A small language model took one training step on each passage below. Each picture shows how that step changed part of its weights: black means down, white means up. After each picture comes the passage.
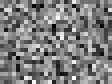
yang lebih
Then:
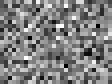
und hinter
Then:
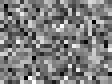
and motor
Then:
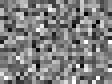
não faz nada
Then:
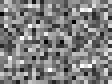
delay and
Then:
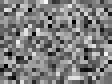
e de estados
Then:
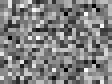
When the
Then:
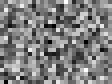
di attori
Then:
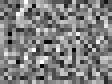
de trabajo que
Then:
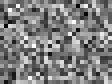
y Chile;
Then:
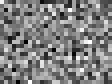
наставника в
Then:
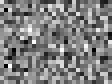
в день
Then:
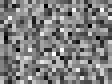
voto e
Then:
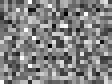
Red de
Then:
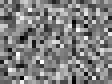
importância de um
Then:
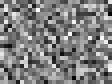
transformar a
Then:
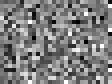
ser internas,
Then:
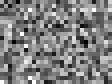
cost management
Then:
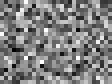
de lo que
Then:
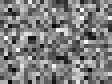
komponen dan
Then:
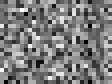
to genetic
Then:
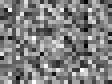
para o XX
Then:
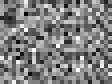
el grupo social
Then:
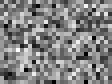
la escasez
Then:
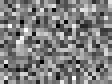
de manera
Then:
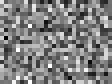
все чаще
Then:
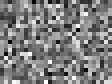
hamma yoki
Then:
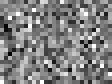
contato direto
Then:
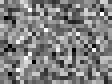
partir de la
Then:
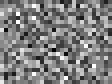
décidées au
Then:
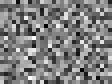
conceito este
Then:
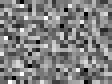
Sind die
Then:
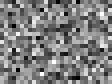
jinsiy va
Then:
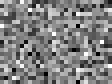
Conscience of
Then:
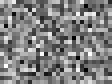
validity of
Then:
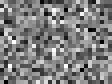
управління та
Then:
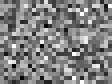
hará que se
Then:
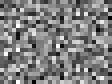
ist offen
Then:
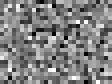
Constitution –
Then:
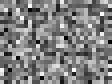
do Curso
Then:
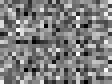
os usuários
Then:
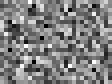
de Geografia
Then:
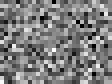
dirección en
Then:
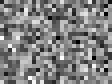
fontes não
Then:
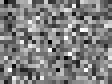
va jamiyat
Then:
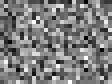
asosida bir
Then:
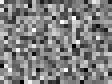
бо Мати
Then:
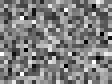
undagi inson
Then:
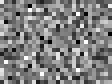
В данном
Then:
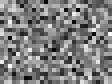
aks etgan
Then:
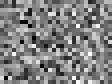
toute les
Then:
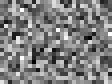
Plano de
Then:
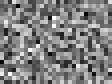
massa do
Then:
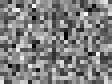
Leben zu
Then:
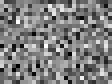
продуктов с
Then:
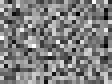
лишь на
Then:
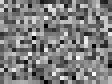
особливості розвитку
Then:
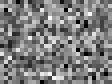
instituciones educativas
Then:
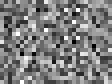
a unui
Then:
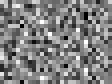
entre outras.
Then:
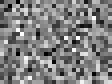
a poet
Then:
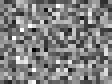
и создание
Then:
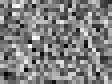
la phrase
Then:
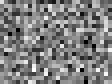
на различные
